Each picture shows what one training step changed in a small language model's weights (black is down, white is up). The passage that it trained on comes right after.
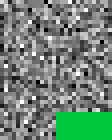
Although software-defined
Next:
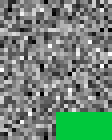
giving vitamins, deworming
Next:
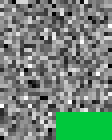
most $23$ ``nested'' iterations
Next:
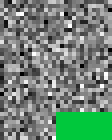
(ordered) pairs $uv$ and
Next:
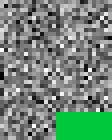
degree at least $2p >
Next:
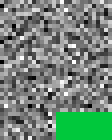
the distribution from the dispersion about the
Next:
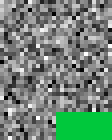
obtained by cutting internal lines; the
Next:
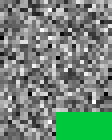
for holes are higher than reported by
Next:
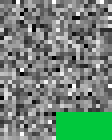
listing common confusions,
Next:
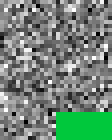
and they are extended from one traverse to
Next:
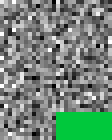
newborns, influencing their
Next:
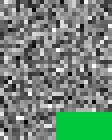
$\zeta_{S^c}$) denotes a
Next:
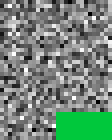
$\omega_x, \omega_\gamma,
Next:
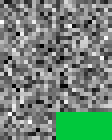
(\chi_U \circ \phi_k)\cdot
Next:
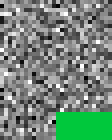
all features will be fed into the
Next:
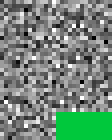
Distance $<$ 37 AU &
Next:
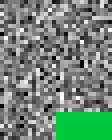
the method by Moser leading to the
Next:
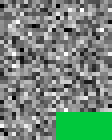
must be engaged in an activity that
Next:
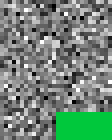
* \tag 12.8$$ It follows that
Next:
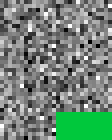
Here $f$ is of degree $v$,
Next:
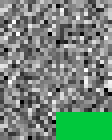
of~$x$ is not bounded above
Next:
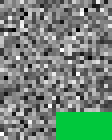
[7] proposes a modification of the
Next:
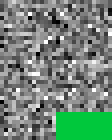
The converse can be analogously proved.
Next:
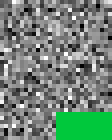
are currently gaining popularity.
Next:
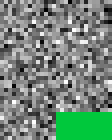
cosmological constant the situation is more
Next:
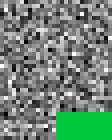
finding the minimal length of a given
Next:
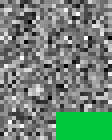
despersion of a mode \begin{equation}
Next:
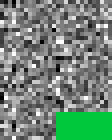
leads to a self-consistent
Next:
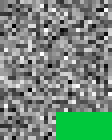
One of those materials is the
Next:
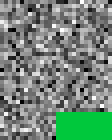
``Performance {A}nalysis of
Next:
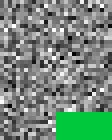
D, pval D = p-value of
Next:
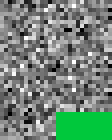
given evidence x , the NB
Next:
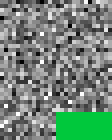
informative for classification. This
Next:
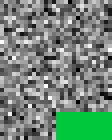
cosmology), for particle physics
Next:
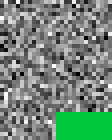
are in the Clifford setting, it
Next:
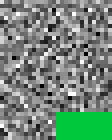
NLP to analyze data from 50
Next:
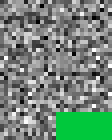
a non-monotonic behavior as a function
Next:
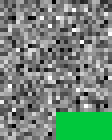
E. Cremmer, B. Julia
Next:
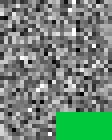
positive classes are cumulative,
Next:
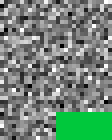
real and imaginary component of a
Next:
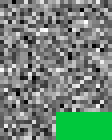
a finite Markov chain (M.
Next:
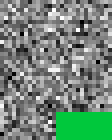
A$ just consider the trivial function
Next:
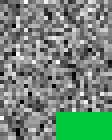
with reverse reconciliation, in the
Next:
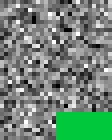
J_{12} \end{align} under the
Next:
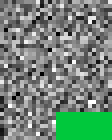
will be in an inflammatory state that
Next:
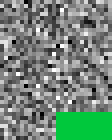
are chosen in logarithmic
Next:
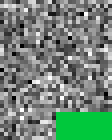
TES Bolometer Fabrication The
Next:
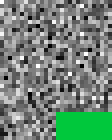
thus without assuming any statistical model.
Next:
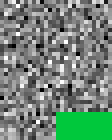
{\it Kodak} datasets,
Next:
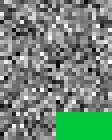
$g(q)\lambda$ is a unique vector
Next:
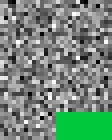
{generating fct}) we have
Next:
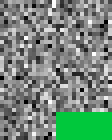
F. Benatti and R.
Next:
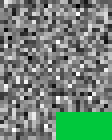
(Madrid, Spain),
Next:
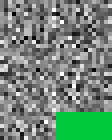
fuzzy inference system composed
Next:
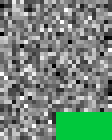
interesting. Another interesting
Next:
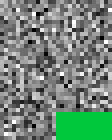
pre-determined value then it has reality
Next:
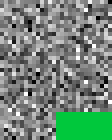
because the time evolution of the plasma was
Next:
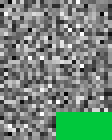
Bangladesh though lagging
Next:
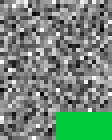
does there exist a percolating,
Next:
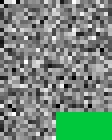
a cause for failure.
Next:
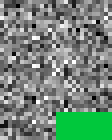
the effect of temperature on the mycelial
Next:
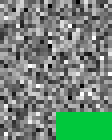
swarms may stretch for
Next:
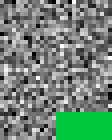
crucial to reducing its incidence and
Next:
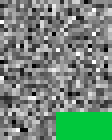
$\mathcal{G}$ is a differential algebra which
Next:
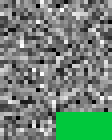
active again at $k=301$.
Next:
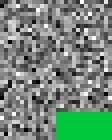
$W=W_\pm$\,, require a
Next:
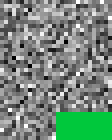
questions of: how can social
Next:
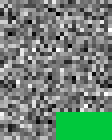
the northern hemisphere the angle
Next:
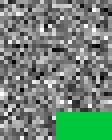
(of type \texttt{int}), and a
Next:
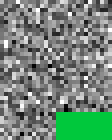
such linear MR has been observed only at low temperatures
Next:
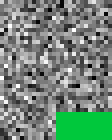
during his work. A modern
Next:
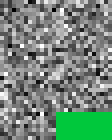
scale manner where users were made to rate
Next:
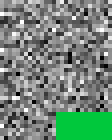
in both vital signs and clinical
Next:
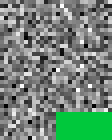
reducing explosion intensity and
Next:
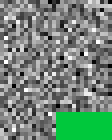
- 2b – species with the potential for
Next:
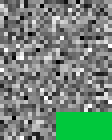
clear identification of the priority areas of
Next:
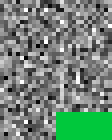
unsteady incompressible
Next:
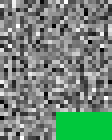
shear strength as a function of
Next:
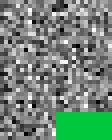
\end{array}\right. \end{equation}
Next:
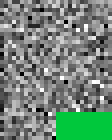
limit we have the exact expression for the
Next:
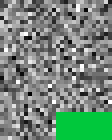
(Only 10% of the cost of
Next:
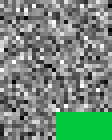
flow through it and sets up a detectable
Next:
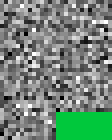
the binding selectivity of MGL were
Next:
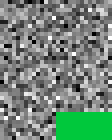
occurred for parameter values arbitrarily
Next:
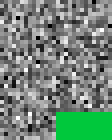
implementations. Table 1: Main
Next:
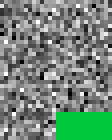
a result, pupils and students had
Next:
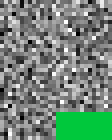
dispersion, field enhancement, and
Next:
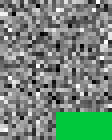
university and further to elaborate,
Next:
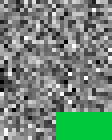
contribution in this paper. The paper is organized
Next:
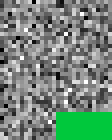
example of conditioning in section \ref{Cond}.
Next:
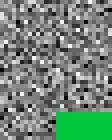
We now provide details of this
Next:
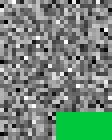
solve the governing equations of motion.
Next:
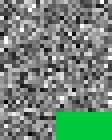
the setup of the collision framework where
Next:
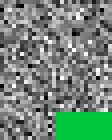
one-to-one correspondence between the
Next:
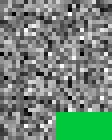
with DNA via an intercalation
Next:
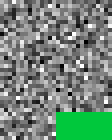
results (false negative) and
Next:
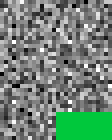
application with the SPAD method. This
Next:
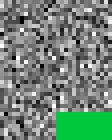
few minutes into the future can
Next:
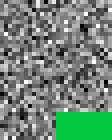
of length $r+1$, and
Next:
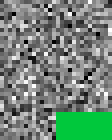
A Pruneau for the STAR
